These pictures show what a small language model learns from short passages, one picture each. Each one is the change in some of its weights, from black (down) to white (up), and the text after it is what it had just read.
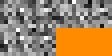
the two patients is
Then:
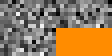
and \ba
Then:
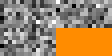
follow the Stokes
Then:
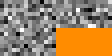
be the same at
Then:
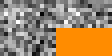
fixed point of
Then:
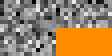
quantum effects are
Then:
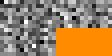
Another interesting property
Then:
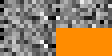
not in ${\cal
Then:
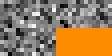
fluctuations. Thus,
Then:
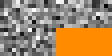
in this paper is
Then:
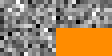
QSOs using
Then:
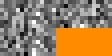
coefficients, or,
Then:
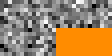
in the first
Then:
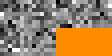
compatibility condition
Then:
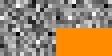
QPCs are
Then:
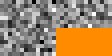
procedure, this calibration
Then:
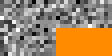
scale has an uncertainty
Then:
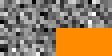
That is, there
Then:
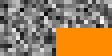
necessary to employ a
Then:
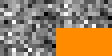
cellular connected
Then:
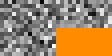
Solid line
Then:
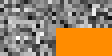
all of them in
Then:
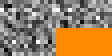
$, when the parameter
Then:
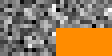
Obtaining results beyond
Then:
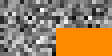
We now consider the
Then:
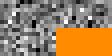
Using the quark representation
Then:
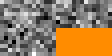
variables, :
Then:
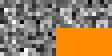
are pairwise distinct by
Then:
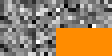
the model's
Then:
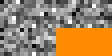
they would need independent
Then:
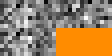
system $\underline
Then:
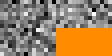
formula, we have
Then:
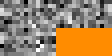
willingly that
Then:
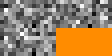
can be found in
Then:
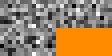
that the long term
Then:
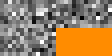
the hyperbolic plane.
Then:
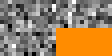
areas. This indicates
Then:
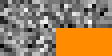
in the construction of
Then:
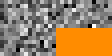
a suitably chosen
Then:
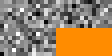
C & D
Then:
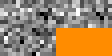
This case can be
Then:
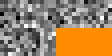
f with respect to
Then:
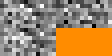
study of network
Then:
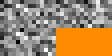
main ingredient
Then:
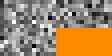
cycle 24 started
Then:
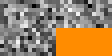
automorphism group of a
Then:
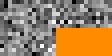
multiplicative setting:
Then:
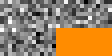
H. The
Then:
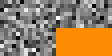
in terms of parabolic
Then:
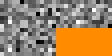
The master action
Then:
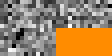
$i$ and
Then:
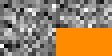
connecting rules
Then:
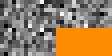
means and standard
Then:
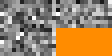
We now conduct
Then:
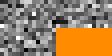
that $\Delta
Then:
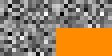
\kappa$, where
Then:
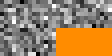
about Martin's
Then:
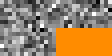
with the estimated density
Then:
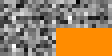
beam (left),
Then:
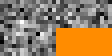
monomials. We
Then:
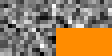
polynomials (also called
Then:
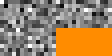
spanned by neural
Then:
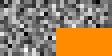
would be impossible
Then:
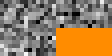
constructions involving
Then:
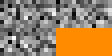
results hold if the
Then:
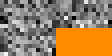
by $h :
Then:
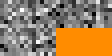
the Gaussian distribution with
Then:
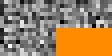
from fundamental physics and
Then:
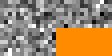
these two catalogues
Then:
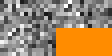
spectral factorization of
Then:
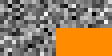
\geq \theta
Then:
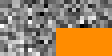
This maximum is then
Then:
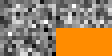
out that the complex
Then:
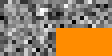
the antisymmetric
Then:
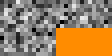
pressures are needed
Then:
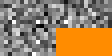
diff}$, this does
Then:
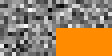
only trainable
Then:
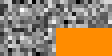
model precision, tensor
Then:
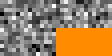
different parity with
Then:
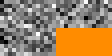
much faster rates
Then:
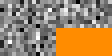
Linux running
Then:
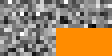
one population to the
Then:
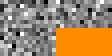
discount rate
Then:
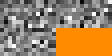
and for the larger
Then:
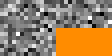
Section we collect
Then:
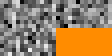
days based on a
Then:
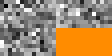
transition probabilities of the
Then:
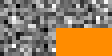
which allows for
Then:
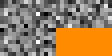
we state and prove
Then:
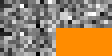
search for formulas similar
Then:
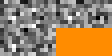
possible mechanism for
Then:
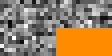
Hamiltonian paths both have
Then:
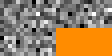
are, respectively,
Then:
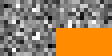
merger, and
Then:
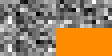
The experimental results for
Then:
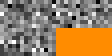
desired. \medskip
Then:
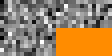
a priori assumption
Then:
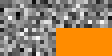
are shown in
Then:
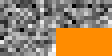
Start with the
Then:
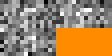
of modules is constructed
